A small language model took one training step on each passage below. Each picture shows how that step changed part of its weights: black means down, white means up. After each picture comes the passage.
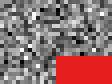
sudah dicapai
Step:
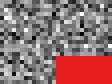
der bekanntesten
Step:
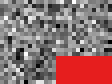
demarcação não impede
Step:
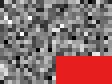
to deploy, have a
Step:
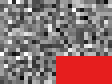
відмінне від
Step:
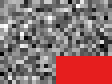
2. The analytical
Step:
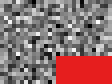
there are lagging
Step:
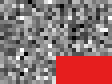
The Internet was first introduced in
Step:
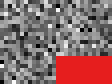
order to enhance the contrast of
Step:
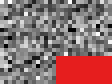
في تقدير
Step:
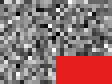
× 20 mm for weight loss
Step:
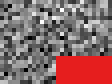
ham mavjud. Shu bois
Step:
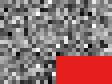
waves emitted by
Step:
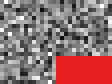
help in preventing age related
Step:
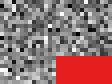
significant influence on the acceptance
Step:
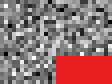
ichiga oladi,
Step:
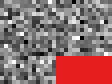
I_k concerning
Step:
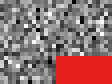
do Kernel).
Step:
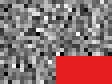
shoir va jamiyat
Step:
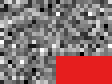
includes dates, numbers and
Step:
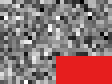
history, and idioms
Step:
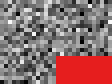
in urban daily life and
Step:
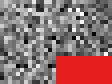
tree software include generation of
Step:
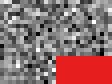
emissions module.
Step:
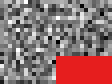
method, which optimizes
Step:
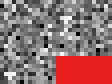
significant genetic component. High
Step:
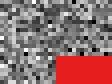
avlod ana
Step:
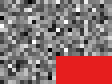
изменениях в
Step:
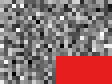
and is consistently used in
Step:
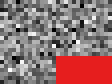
Qalama tandır
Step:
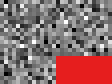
to'g'ri tashkil
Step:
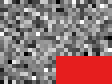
Economic Loss for Season
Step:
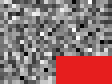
em princípio
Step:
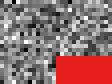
together in one Single
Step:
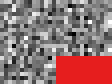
similar results in their study.
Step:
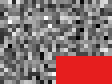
patients early notice of the
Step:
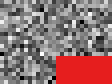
los valores para su
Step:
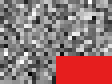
o‘tishiga yordam
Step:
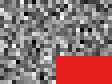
which the core temperature as recorded
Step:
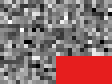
received the same intervention after
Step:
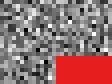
Issue 7,
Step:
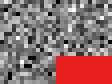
various pHs. The
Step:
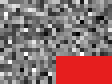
number of related articles on
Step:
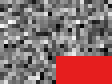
практикой. Но
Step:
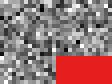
Do you think that virtual learning
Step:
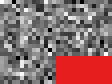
student moral development of ethical
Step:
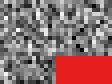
biomarker pattern is relatively
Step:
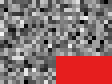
ini dilaksanakan dengan
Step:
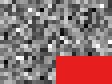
loop developed in the
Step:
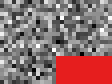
12 Anthems and
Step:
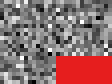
paths are relative to the
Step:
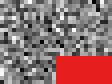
do conhecimento capaz
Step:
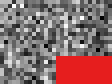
and its productivity among engineering
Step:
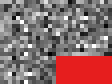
available through various internet platforms,
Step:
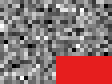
gruplar arasında
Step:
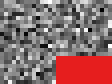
In addition, the published data
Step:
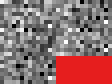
work of the teacher and the
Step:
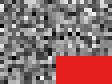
investigated egg hatch rate
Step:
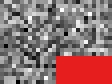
anisotropic variable
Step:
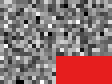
edible robot is made
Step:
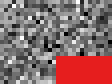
and the development of inflammatory
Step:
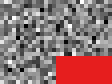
are measured. A motion
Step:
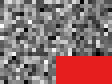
15% of the calculation
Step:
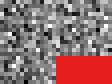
present study reported that there were
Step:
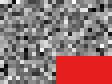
integration options. 1.
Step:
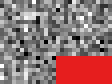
o programa seja
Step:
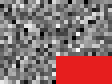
государственный институт
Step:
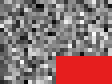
жінки, але
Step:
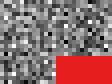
the resulting solution was allowed
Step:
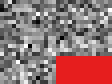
ТОЖИК ВА
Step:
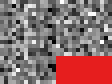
personas con patología
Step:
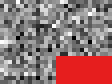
arte inserida na
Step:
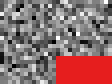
a ban at the end
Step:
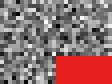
Treatment could be
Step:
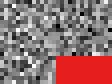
DWS now being represented
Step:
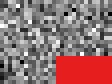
trabajaron, fue
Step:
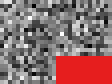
by so many other factors which
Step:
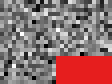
окраске и
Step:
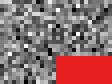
concert and a pop music
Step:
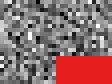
substance which is rare
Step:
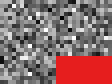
and Initiatives to
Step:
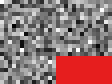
member institutions**, bringing
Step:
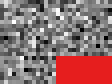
country as the Year of
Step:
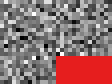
mối quan
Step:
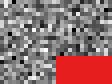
factors of motorsport
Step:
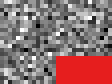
overstatement that
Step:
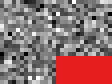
постройки для
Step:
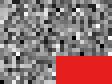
de práctica puedan
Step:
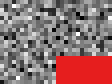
as input port setb
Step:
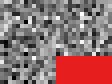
them can be transformed into
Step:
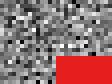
fiches destinées
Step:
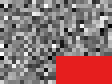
bo'ladi. Bu esa
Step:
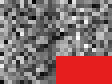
effective and disciplined school
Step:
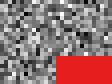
FARS Publishers
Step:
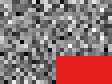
risks reinforcing
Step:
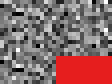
Table I. Fig. 1
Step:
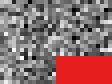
institutions of the country, in
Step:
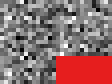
presenting the official
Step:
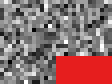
relevant data with the World Health
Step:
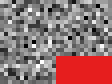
of Groundwater
